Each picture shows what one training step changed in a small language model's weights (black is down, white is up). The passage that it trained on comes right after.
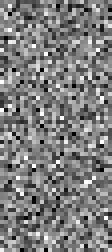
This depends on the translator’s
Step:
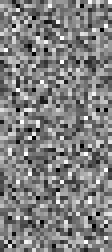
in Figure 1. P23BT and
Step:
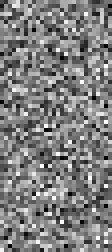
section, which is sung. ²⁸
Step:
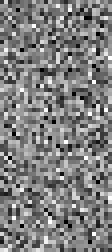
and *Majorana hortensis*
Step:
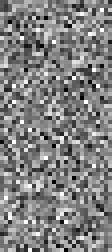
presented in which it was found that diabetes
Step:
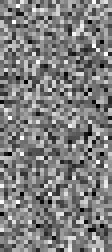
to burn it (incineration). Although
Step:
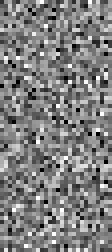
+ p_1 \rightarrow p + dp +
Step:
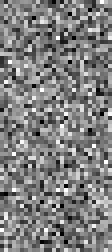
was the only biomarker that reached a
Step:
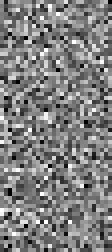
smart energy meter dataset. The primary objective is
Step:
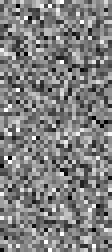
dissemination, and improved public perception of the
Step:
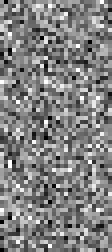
grades. The discrepancies are
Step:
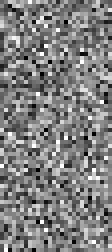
approved for the term wellbeing in the
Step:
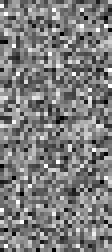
W., Epstein, A.
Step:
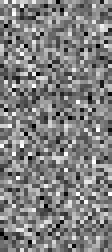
the price increases can be large and can cause
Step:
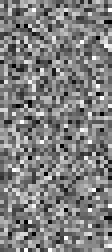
instruments such as crowdfunding,
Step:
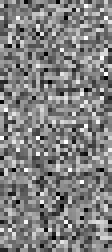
Lancaster University Hanberg,
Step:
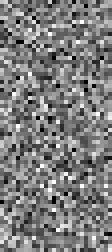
computer model analyses these chains to classify
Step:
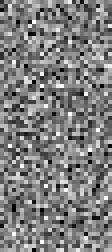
of 60th days after treatment (DAT).
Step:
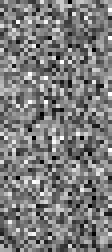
will be available on SwissUbase
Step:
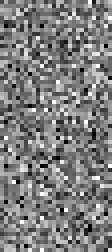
in opposite y-directions;
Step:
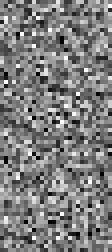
the individual level, its direct influence on organizational
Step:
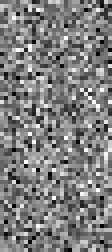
the crown of an impacted tooth
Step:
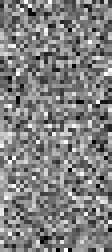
1. business and administration professionals Group 2.
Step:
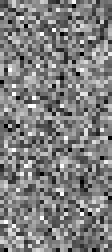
study recommends that headteachers share
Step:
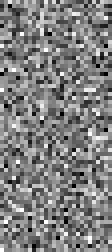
voting to each instance that has been
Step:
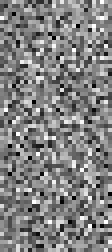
codes of inverse modeling of the
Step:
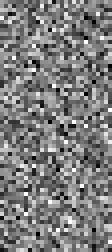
line shift corresponds to the difference between the
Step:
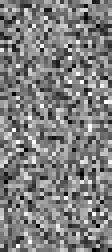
only be done by the authentication server
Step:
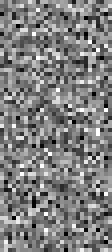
corresponding age (p<0.05); All
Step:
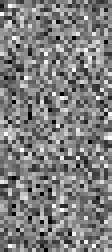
is in 1st place, Germany is in
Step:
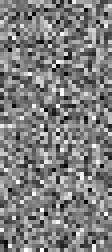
No Normality of Residuals
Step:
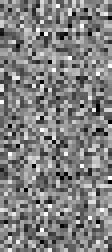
from Galleries, Libraries,
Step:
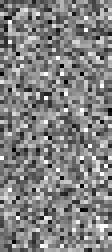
this is filtered down to all objects with
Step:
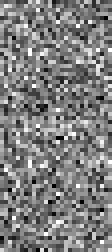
winding acted as main winding. The
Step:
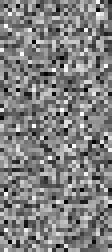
a DG, the power systems that interface PV
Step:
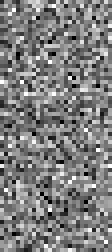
use of herbal medicine has raised
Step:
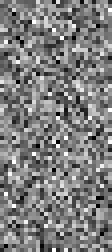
produces foam when stirred. The
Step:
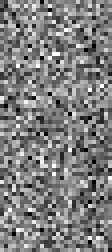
points are accompanied by processed
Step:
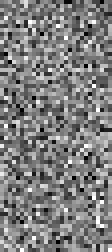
short-term outcomes of extremely preterm
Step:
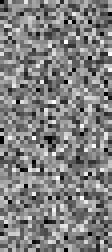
women, in comparison with 73% of men.
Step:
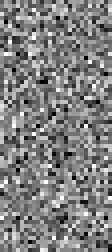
pathology are not cost-effective and could be
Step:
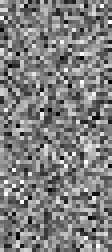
developed, and described in more detail using the study of
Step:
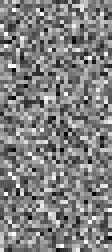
8 h dark. Birds had free access
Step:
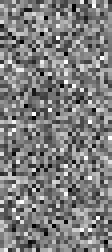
quantitative changes in metabolism must be studied
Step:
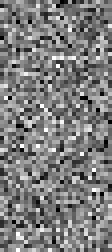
of mobile phase: Accurately measured 100
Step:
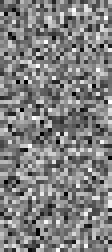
camera extrinsic parameters. The
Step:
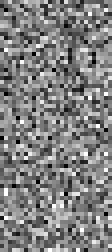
get the services done as they have established relations with the
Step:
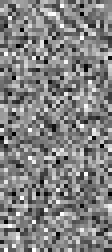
Jena Glass were used. The reaction
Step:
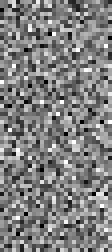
relationships between items after mining frequent itemsets.
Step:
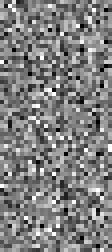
fidelity to aspects of the original instrument
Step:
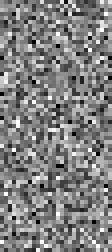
derangement are associated with longer time to full
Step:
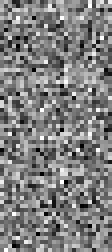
[13.] Anand Babu,
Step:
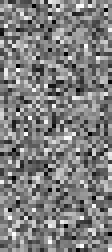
100$$ The percentage of total organic carbon is established
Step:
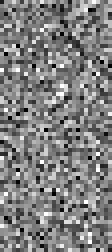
no significant impact on the exporter, but has
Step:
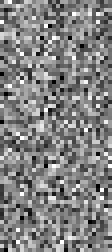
This research work analyses the performances of several
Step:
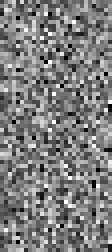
received his PhD degree in Electrical Engineering
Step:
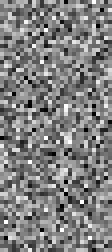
Furthermore, entrepreneurial families
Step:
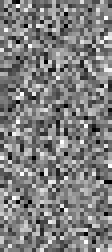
Hospital, Athens 115 27,
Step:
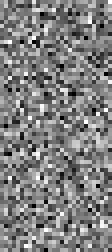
case studies on portfolio optimization involving
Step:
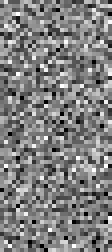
Family Planning; Gender
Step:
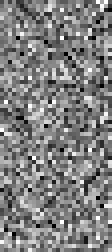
7 and 189 the group of regret
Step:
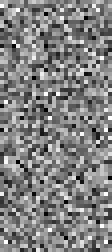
more complicated to describe; its particularity is
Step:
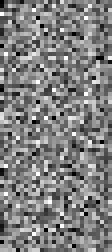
project method is based on the development of cognitive
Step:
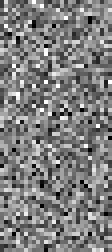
excluded for legal reasons: Running
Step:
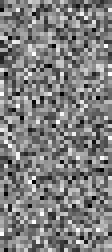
on empirical model. Results show that,
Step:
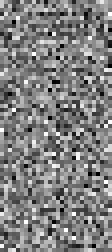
Ma et al., 2016). Moreover, although
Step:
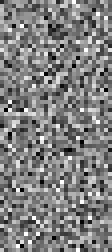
The AR (1) coefficient is positive and significant,
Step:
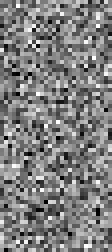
the highest percentage of AMF colonization
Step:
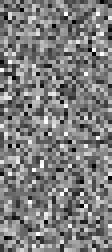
is usually the highest; unfortunately,
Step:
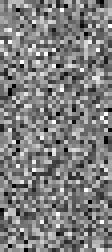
The expression of the rotor voltages are:
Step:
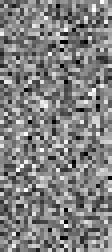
by multiplying the marginal educational
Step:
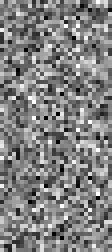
30 minutes for 6 to 8 orbits has
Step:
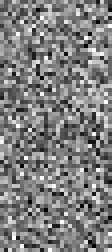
pattern Single spot Carrier gas
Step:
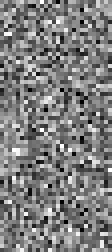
the spectral content of this waveform at a
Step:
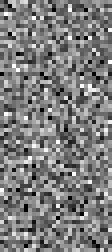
mm short to prevent injury to the
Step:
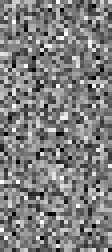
of Rubia tinctorum
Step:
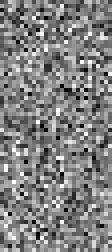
visitors can book to practice the whole process
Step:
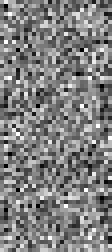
I. INTRODUCTION
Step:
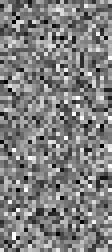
vowed that if a boy were born
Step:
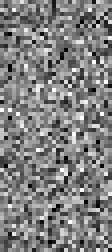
unnoticed, contributing to avoidable
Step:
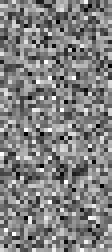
learn, as self-regulated students are more likely
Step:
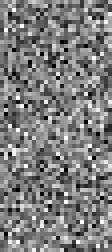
^cFrom Infrared Reference
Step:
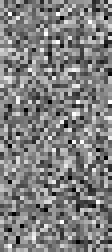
1.2mm and internal angle of
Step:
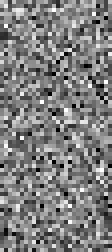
consisted of 710 participants' images obtained from various
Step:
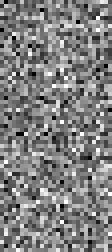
management system, compliance with OWASP
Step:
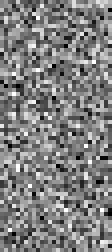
sightings on each beach. In order to
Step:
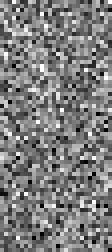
buckets 3. Because the
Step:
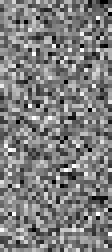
with the emergence of 4D point clouds and
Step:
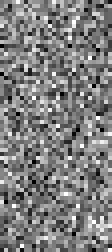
to make them dynamically moveable in the future.
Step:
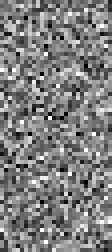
spatial characteristics of their outcomes. For the mortality
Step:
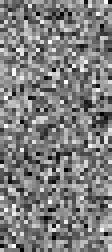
research rather than as a distinct field with its
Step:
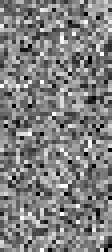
in the field of disease classification from medical images. It
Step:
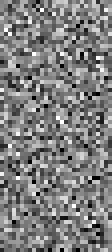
of maneuvering. Fig. 2.
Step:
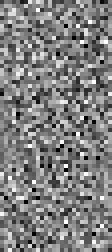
on ultrasonic welding of
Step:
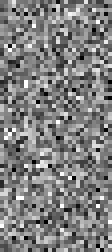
stores, and prevention or resolution of
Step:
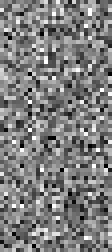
1 Type of interaction Category Selection
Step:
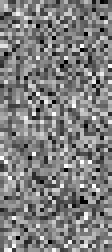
from goat faecal pellets
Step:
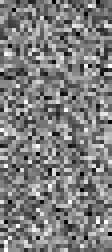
by varying the adsorbent quantity
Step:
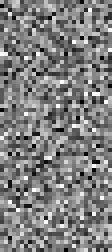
order Pseudo second order q_e
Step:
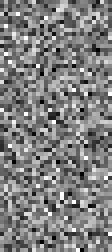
was the worthy successor to the
